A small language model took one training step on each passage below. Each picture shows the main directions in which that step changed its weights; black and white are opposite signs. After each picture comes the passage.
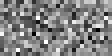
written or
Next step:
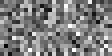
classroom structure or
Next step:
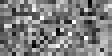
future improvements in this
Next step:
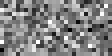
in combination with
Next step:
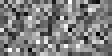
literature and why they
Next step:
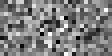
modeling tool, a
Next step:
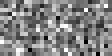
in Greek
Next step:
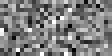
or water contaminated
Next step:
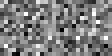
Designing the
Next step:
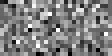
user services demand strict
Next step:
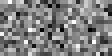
cases, we find that
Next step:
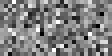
species distribution range can vary
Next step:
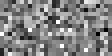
bush, and
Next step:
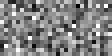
Imputed Time
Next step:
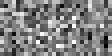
in a day was
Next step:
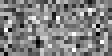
infections, however,
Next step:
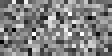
a solvent and then
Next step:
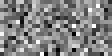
properties of phenolic
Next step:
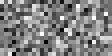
value creation in the
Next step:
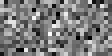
with other commonly used
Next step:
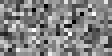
to conduct research in
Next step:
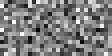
Methods: This study
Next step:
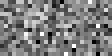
bidentate and
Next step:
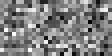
for a seamless
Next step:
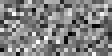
to implement with due regard
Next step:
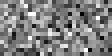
minutes per day and
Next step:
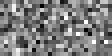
video footage
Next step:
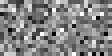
presented. Summit
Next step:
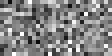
of complications of
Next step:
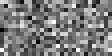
underwater transmission with three
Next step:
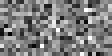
and this infection rate
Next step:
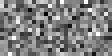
were Resident
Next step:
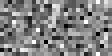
and Indonesia,
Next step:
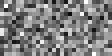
was found that in the
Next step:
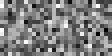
three calculating steps,
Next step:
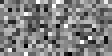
A quadratic
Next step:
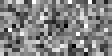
simplicial complexes
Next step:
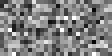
developed to incorporate the
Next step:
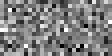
Films tell
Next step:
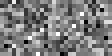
new wine.
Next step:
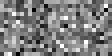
to be grounded on
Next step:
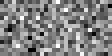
compounds are readily
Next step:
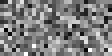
directly and thematically
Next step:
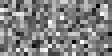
in Fig. 6,
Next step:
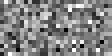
the same place:
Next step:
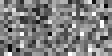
be presumed as
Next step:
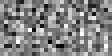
to the formation of a
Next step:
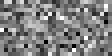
it is interesting to
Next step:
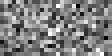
the first time. In
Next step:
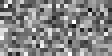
is between 70%
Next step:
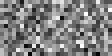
being familiar
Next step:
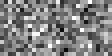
VPC is a
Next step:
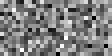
also minimum for the fiber
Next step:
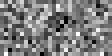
transformation strategies. As
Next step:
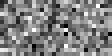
data due to its scale
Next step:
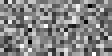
M_2 of the
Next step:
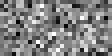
presentations for researchers)
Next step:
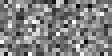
population size of the study
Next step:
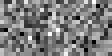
the data is used by
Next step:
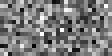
goods, trade
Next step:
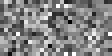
the design – too
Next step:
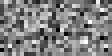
the study revealed that most
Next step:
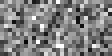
20th century
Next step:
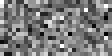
each plant sample run.
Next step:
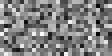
these technical advantages,
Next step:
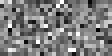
Instrument This
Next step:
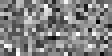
picked events We
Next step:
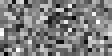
a classification technique. In
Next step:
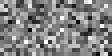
present of conidial
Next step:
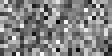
structure and evolution with an
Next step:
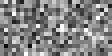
at the back surface.
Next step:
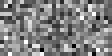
is now the basic
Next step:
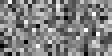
three times longer than
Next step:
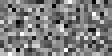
Some drops
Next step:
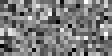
updating of the legal
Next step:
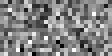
transducer sensitivity
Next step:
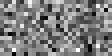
that autism
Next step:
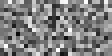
and practitioners
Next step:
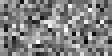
reducing the levels of
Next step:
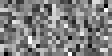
and Saeed
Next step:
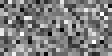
The structure of the
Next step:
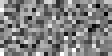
between independent-dependent
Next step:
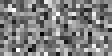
from acetone
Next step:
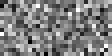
size of spots and
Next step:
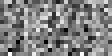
the broader category
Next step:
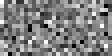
each new solution to be
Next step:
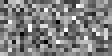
PSO algorithm is
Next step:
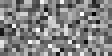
as the result of the
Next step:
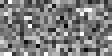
For The Protection
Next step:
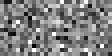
stakeholders Finland and
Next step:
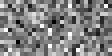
dehydration due
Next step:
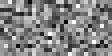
of the coupling
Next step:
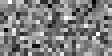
cases, the effect of
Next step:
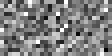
that mark historic
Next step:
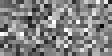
and food in most developing
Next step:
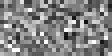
any other stakeholder through
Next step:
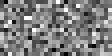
Corp.) is performed
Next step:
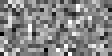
PAs. These
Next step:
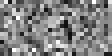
layered teaching schemes
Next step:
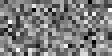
Once the war
